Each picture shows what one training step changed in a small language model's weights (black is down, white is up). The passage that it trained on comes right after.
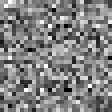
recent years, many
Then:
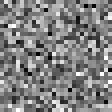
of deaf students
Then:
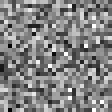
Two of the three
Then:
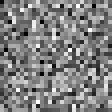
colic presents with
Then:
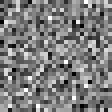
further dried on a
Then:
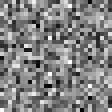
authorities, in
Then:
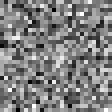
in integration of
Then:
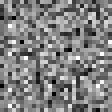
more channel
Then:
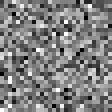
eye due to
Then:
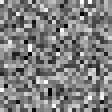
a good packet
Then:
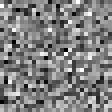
in Neural
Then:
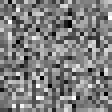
occurs when they are
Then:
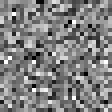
of these costs would
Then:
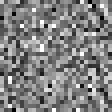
accepted range for
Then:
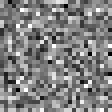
Thus, it can
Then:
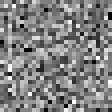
concerned about the
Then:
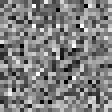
bags. The
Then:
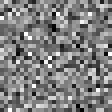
viral infections
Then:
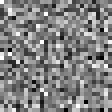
not here.
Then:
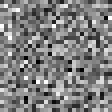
responded in a different
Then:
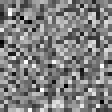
on different software
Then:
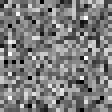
have biological children
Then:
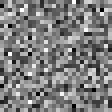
contributions presented in
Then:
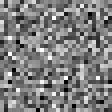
- Next
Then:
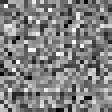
with intestinal
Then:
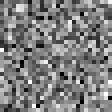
protein production.
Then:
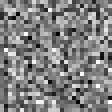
from climate change
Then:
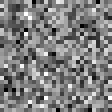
increasing shear strain
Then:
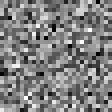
in several ways.
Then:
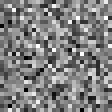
India. Mack
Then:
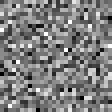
with SD of
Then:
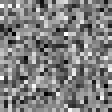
Box Medium
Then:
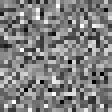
the age group of 20
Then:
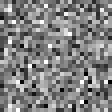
complexes, on the
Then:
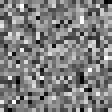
(i) For our
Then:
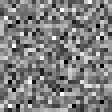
remaining 7 are using
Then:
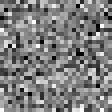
an infected tract
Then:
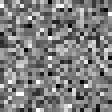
and completely to
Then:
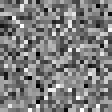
normally lies
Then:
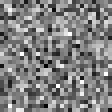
plant, and
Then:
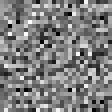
the positive temperature dependence
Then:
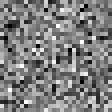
obligatory to
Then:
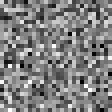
the buffer monitor
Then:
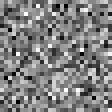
relationship between workplace
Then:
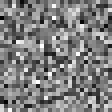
reaction initiated by
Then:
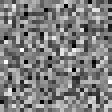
bleeding with
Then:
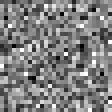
Namibian economic
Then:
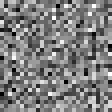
Text after
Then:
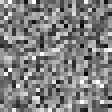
the most important part that
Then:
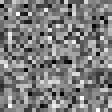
paper, the research
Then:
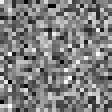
these emissions as
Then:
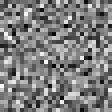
it is possible to
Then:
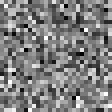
have stable development and
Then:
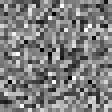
the bliss of
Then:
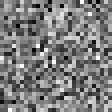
more motivated to
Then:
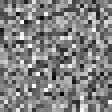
derived from the
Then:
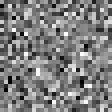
is greater than
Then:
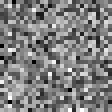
account for about
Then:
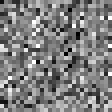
arsenic is
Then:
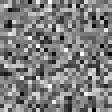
the ordinary
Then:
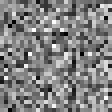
Importance and
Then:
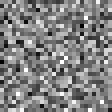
of dynasty
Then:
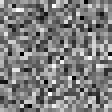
subjecting it to
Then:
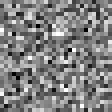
of both variables to obtain
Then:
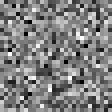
regression analysis.
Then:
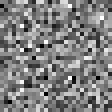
days, and its
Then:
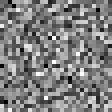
read and approved
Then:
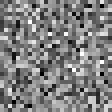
boat) that
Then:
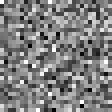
review content and process be
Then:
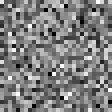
are covered in
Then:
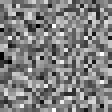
of the CT
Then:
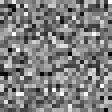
freedom to
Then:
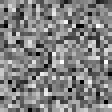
of corrosion
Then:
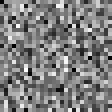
important. This means
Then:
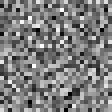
beams with
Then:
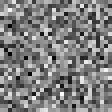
property under any
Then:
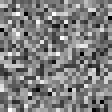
the only kind.
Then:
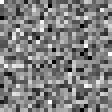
particularly in the
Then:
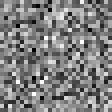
feel motivated
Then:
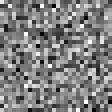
control of a novel
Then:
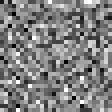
lime. The
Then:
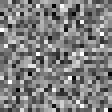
salts could not
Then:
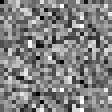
% compared to its
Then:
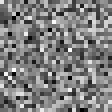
basis for the
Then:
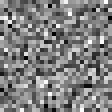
awards and
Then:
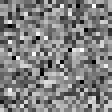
depicted that
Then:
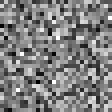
of Information and
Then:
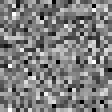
the compartments of
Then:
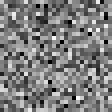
becoming the
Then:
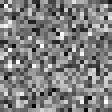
forms at the
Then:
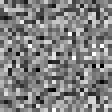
the contribution of
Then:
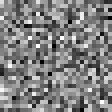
million are from
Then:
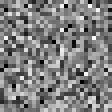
that barley
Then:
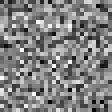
the residue was
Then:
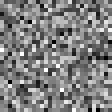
condition factor was
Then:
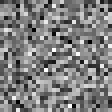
doubts because
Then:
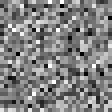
decoder Dec
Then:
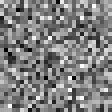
role in overcoming
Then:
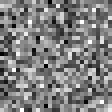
, and audit
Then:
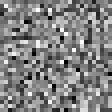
patients undergoing
